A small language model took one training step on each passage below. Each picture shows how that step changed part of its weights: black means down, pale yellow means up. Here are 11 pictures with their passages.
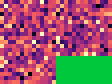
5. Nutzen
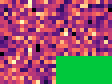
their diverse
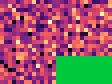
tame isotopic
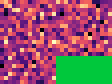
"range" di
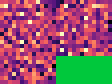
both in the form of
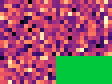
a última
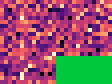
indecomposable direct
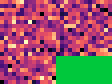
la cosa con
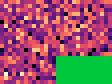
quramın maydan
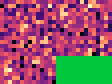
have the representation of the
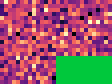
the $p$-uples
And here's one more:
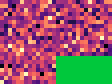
other ROMs;
